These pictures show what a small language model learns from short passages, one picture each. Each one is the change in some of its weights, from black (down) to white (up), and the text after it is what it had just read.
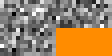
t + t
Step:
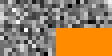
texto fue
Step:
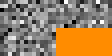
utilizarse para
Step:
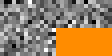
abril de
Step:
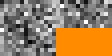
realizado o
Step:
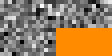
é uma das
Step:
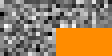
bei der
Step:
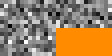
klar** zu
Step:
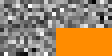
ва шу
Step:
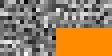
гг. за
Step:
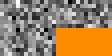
do Brasil.
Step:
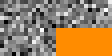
formación de
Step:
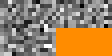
de conclusão
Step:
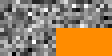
Baza de
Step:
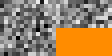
a cargo da
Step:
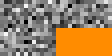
el mismo
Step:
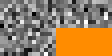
de estudios
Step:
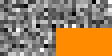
for Older
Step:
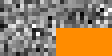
contra o
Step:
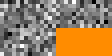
são criadas para
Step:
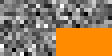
metales pesados
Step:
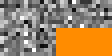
shakli –
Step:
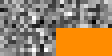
bukan dengan
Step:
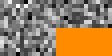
integral yang
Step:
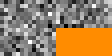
valores y
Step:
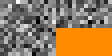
talablari bilan
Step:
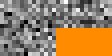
culto o
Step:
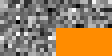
colheita de
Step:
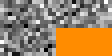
à besoin
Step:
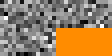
de competencia
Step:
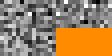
social, relaciones
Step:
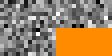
a utilidade
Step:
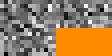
aplicações no
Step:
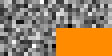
etadi va
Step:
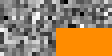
daar ook
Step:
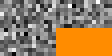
que, por
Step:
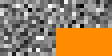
в самом
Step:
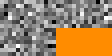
процеси, а
